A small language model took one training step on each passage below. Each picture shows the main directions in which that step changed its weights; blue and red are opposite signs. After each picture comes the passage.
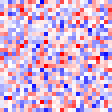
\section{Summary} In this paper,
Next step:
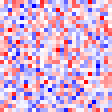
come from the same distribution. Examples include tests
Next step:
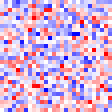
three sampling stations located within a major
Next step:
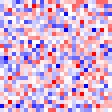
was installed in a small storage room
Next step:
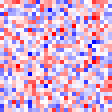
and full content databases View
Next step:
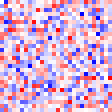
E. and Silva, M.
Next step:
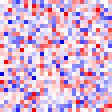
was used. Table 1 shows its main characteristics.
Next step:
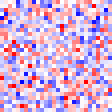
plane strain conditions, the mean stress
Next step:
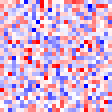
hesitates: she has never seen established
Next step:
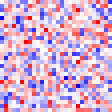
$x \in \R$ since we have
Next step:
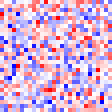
dysfunction that hinders the
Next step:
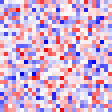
nonzero subspace $S \sbs \clh
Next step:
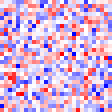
faulty fiber can be monitored without
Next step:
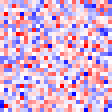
atomic ensemble. Entangled steady
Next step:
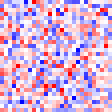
BIC avec $K=5$
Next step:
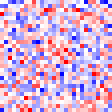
The star rotates with a period of
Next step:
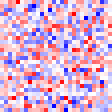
the emission in the velocity ranges of
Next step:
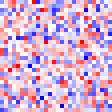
for systems (globular clusters and
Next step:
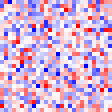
wavelengths available in the VFTS spectra,
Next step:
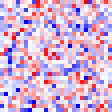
to realize these principles in the field of
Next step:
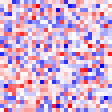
influenced by the ratio of the density of the
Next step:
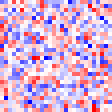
observe the interaction range of the gluon, because
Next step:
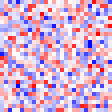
the performance of the algorithm for both the explicit and
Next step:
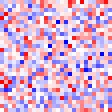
basis of elemental analysis, magnetic susceptibility
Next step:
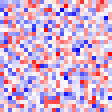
for continuous variables. The significance level was set at
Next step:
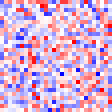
Yan for interesting discussions, and S.\
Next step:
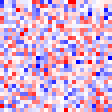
–idempotent, Γ
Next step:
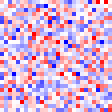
peritoneal contamination > 2
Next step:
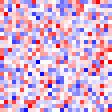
of correct placements). To estimate the model's
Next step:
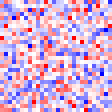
these zeros as genuine data.
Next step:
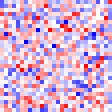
p' \text{ and } p''
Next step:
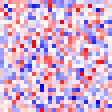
over the algebraic closure of $\F_q$.
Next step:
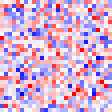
for orofacial neuralgia.
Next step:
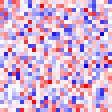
values close to the minimum, one obtains
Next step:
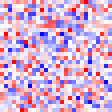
studies. - To facilitate the application process,
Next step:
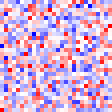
the value taken. This computational space is
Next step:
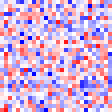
issue, the deployment of energy storage devices
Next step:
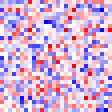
Statistical analyses were performed using ANOVA
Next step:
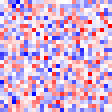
we do not elaborate on the precise mechanism
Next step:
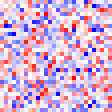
Colorless Oily Odorless 11
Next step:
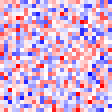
under the assumption that the sequence converges uniformly on a
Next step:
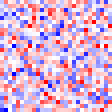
putative groups (grey boxes).
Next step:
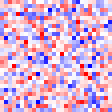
research project strictly adheres to scientific
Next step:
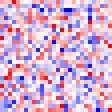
be seen that the relative span in the
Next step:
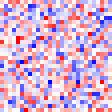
the results of $u_k$. It is
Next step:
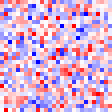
the power law time dependence as we find in
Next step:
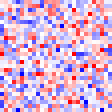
usually means that we are focused on looking after
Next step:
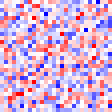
breaks down in the higher dimensional case.
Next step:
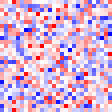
be an important venue of future research.
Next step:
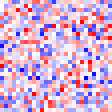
acts transitively on $\varpi$. Let
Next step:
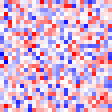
number $T$ of time blocks $\Delta
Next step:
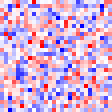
of someone. The focal point is the
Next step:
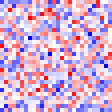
a set of decentralized feedback strategies,
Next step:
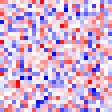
global richness of human-nature relationships
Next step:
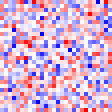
work function of GaN by 0.38
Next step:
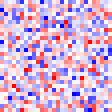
previous accretion, mergers and
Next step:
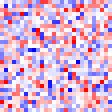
and finite {G}orenstein dimension.
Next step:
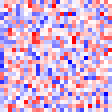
exists an irreducible component $D_i \subset
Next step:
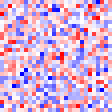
i \le n} \left\{
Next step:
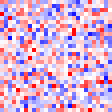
A direct computation gives\begin{eqnarray*}
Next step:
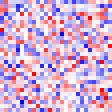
Dr.D. Venkata
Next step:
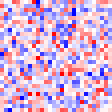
and more points from the CGF, as
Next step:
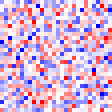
the dataset} \label{tsne}
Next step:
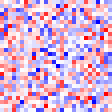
}=L. \end{equation*} \
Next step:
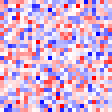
*Eryma* can easily be distinguished
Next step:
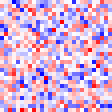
– Distribution of Literature by Type
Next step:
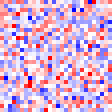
by DAV pulsation. While the
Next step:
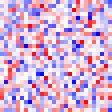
Une antenne à
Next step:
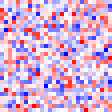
framework of quantum physics advocated in this
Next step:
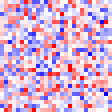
of Fig 2. show the exchange of starting and
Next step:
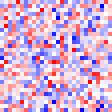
\ge 0$, and \begin{align*}
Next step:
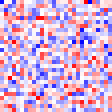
presence of livestock in the PNP
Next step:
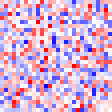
is possible for test | 4.40 |
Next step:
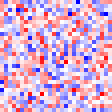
for $(t,x)\in U$ one
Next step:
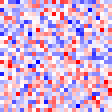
that ${\cal K}(\zeta )\in
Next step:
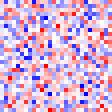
propagate one’s religion subject to state
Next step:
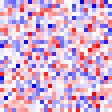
$ X\in T\Sigma $:
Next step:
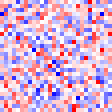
\end{equation} \end{theorem}
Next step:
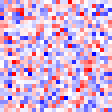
(e.g., during two-qubit
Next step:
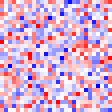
Extraordinary situations demand extraordinary
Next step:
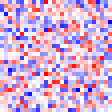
evaluating it on given elements. In the
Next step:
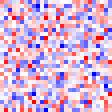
computational complexity than the construction of the rank-one
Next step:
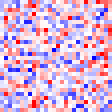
with other fields) designs manifold as it was
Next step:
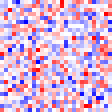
through an optical fiber is similar to the flow of
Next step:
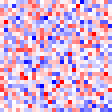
is a pleasure to thank Pedro
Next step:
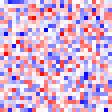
a frequency of 230~THz.
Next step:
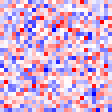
professional elite first-league
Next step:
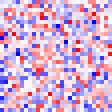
and the annotation scheme is given. As
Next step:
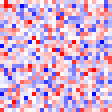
$\eta$. We consider the previous scenario with a
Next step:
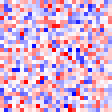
point $p$ on $X$ is called
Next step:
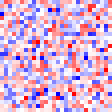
k \le n} w_k < C
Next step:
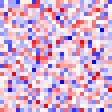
and the merging which gives cluster state
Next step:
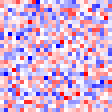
and flexibility to be more competitive inside
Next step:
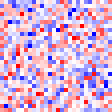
pyramid in another manner. We first
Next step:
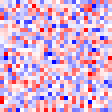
the Bach assay employs
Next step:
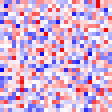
facades. The courtyards are
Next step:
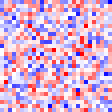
terminology and concepts. It characterises current work
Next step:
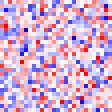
the former are worse, for example due
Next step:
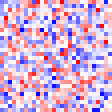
with an external field $h$ on a single
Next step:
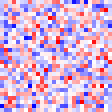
LEIF facility in NPI
